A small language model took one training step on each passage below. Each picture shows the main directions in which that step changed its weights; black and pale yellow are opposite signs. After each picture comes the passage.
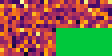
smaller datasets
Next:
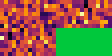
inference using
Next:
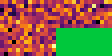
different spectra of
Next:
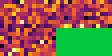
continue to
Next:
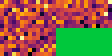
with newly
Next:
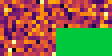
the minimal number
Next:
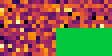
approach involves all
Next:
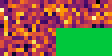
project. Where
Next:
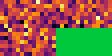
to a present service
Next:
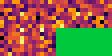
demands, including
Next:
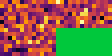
important especially from the
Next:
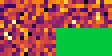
After the death of
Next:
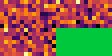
in addition to an
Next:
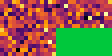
both surfactants
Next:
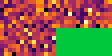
The band at
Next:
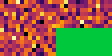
of covid positive
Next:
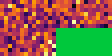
it serves the
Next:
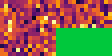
character. However,
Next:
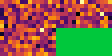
long versions.
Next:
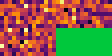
recordings of the
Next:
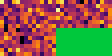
knowledge, strengthen
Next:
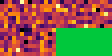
very little
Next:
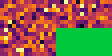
Control of
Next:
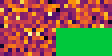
research, and for
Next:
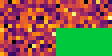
relevés with
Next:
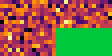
are seeking information
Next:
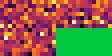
In the same
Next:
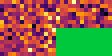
selected in Japan
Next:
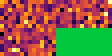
alternative possibility of
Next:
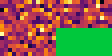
Figure 1d).
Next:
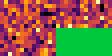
in ion transfer
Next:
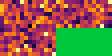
absorbance was
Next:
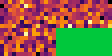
combustion of
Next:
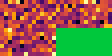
of Financial
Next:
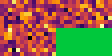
authors address the
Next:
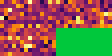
matters while being
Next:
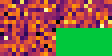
vary from each
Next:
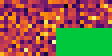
depending on its
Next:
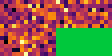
statistically significant effect
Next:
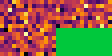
techniques provide an
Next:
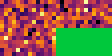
with the concept of
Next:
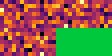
two deceased
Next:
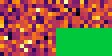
responses to therapy
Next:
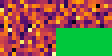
simplified version
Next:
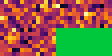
about the product was
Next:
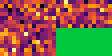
education exerted
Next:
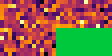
United States
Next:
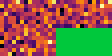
as humans,
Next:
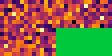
all kind of
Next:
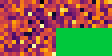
the Basti
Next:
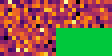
terms reduce. We
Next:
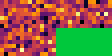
in this paper.
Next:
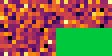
for evaluating our
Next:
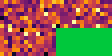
Distribution system
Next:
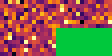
of the evaluation.
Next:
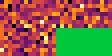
corrosion tests
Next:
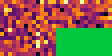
the HC
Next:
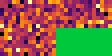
case study, the
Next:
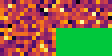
Based on the
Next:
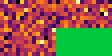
of hypotheses
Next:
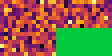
the surface are caused
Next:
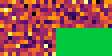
months after
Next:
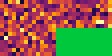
of the material,
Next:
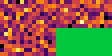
of categorizing
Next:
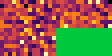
acids correspond to
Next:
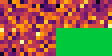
influenced by
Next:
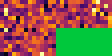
which can be particularly
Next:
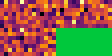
or 1 in the
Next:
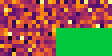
the productive
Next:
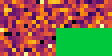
the company is an
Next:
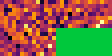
the fundamental
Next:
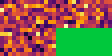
capital Kuala
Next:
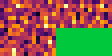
here is on
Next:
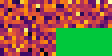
theory of teaching and
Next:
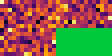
working conditions, access
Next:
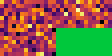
speed, wave
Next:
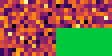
well as protection from
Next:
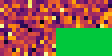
that converts
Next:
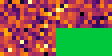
low loss.
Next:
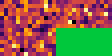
but these are not
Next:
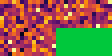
fungi such as
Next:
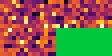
is the degree to
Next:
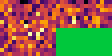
delivery, and
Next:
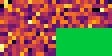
Quest for
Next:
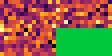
at Selected
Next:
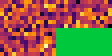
operators in complex
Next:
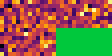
work begun in
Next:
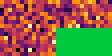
individual phase q ,
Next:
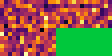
effectively in treatment and
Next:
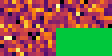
equation derived by
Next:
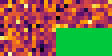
language requirements and professional
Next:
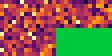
older people in
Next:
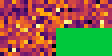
growth stages,
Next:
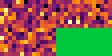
and communities are no
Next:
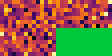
the situationally
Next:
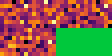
holds the
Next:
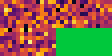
the strengthening of
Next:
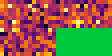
surgical techniques
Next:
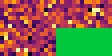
DMP will be
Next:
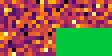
the scope of
